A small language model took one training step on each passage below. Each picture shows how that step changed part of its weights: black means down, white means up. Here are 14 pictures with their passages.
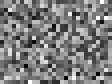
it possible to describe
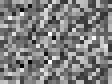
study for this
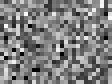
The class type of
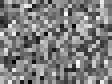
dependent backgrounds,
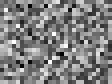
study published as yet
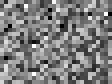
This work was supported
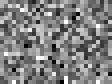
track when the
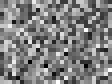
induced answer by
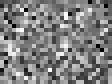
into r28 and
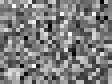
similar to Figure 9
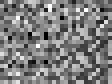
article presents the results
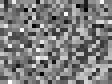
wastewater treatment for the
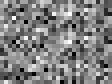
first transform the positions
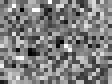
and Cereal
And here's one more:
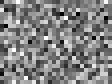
in theft and
